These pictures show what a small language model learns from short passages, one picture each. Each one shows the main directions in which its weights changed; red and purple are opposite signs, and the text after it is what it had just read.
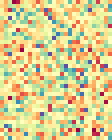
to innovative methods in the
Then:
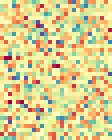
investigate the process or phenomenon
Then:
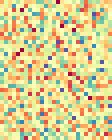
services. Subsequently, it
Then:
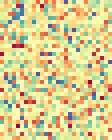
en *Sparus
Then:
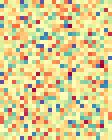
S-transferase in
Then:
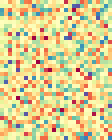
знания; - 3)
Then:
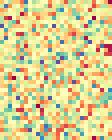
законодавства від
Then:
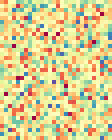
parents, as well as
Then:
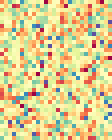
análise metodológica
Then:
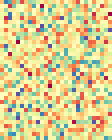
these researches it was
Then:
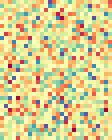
and diabetic control.
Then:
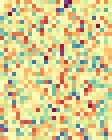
of segments decoupling
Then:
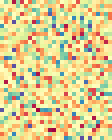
method. Evaluations of
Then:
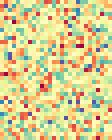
of the work performed in the
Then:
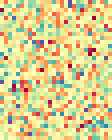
a longer period of time
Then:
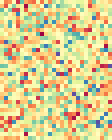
soat (undan
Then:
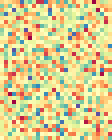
joining of 60s
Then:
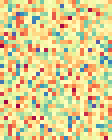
Raptors play a key
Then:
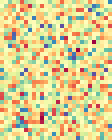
Bir tomondan,
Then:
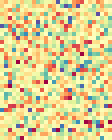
местные жители
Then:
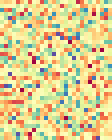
the consequences of the
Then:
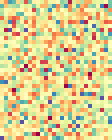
pour apprendre à
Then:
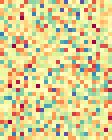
development. The main aim of
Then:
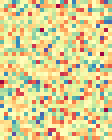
segurança jurídica
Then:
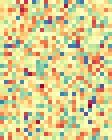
and improving school climate in secondary
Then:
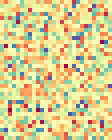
of monitoring or trapping
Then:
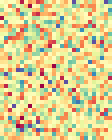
reaction at the triple line
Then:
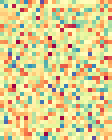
una lectura que
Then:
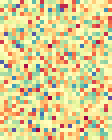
şekil ve motif olarak
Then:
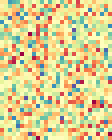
também o fato de não
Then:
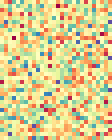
conform interesului
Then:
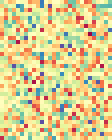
output waveform magnitude and
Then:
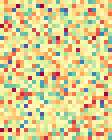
discussing the policy areas in
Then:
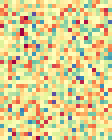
boshqa madaniyat va
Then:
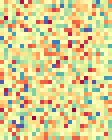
*2019 2nd International
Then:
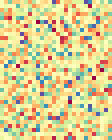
commonly recognized that chemical
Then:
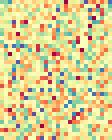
data and complete transparency
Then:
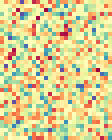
of its development is largely
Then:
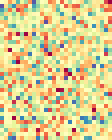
aplicativo según su
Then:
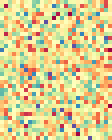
ular bilan hammadan
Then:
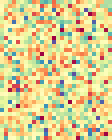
objectives and economic pressures
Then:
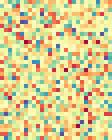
**F**ormal analysis
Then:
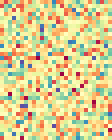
use of various methods of
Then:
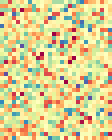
could include surveys to
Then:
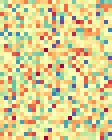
va uslubiy
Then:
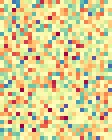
results of the level with
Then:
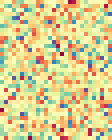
Leitmotiv, dat
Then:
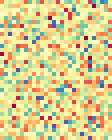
desired appearance and expected
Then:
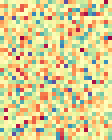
the Horizon2020 European
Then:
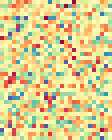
en la corrección de la
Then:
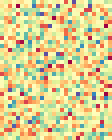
de aproximadamente
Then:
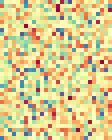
AI across diverse use
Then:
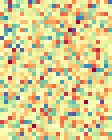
rast gilir.
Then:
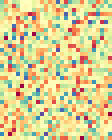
Technology, Protocols,
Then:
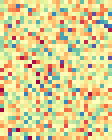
or unwanted effects
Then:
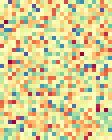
detrimental effects of
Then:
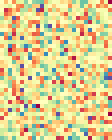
controller, or even an
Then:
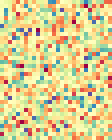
nazariy qism,
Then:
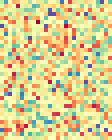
of dietary components are
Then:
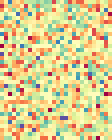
are composed of the
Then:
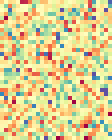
antenna limit of
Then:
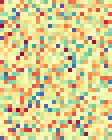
bedroom. The
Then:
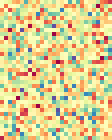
geçen yıl
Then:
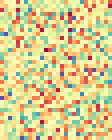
bergantung pada
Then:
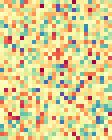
ва аҳамияти //
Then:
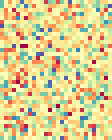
plant-based seed feed
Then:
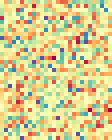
main repository that
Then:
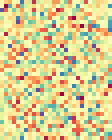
наявність двох
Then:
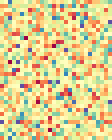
zarur bo'lgan
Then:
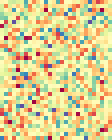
structural management of the funding sources
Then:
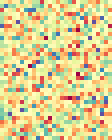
Statistical significance and difference
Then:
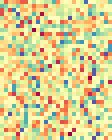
is believed that social
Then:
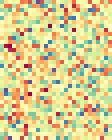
the development of lethal
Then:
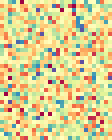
Mechanical Properties
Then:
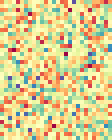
know that this young man
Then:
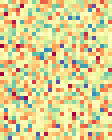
into several key based dynamic
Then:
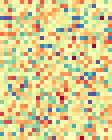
you in the past that
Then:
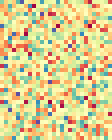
the researcher conducted a
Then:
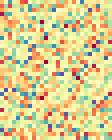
desenvolvido permitiu
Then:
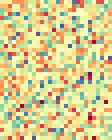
and their features. A
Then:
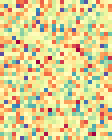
Sigirlarda sut
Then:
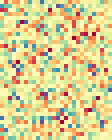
size and segmentation.
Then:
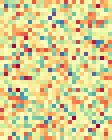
for political discussions and political
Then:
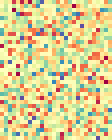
kind of materials plays a
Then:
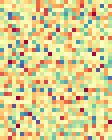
human rights, which is the
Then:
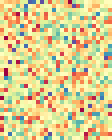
с информацией о
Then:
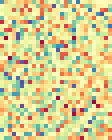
Households. A
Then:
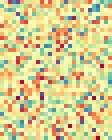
bilden damit ein
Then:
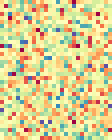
fulfilling criteria are
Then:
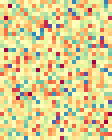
montrent qu'il
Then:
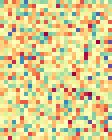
insufficient to explain
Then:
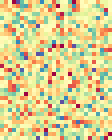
berish natijasida yangi
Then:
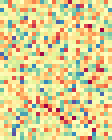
Data entering and analysis was
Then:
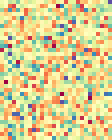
del genoma humano,
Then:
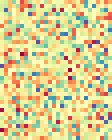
In de eerste
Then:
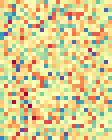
for zero-cure
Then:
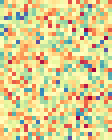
continues to be used in
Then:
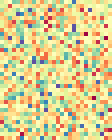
right central incisor.
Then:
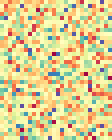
different from one another at
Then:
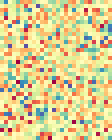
vital role in the development
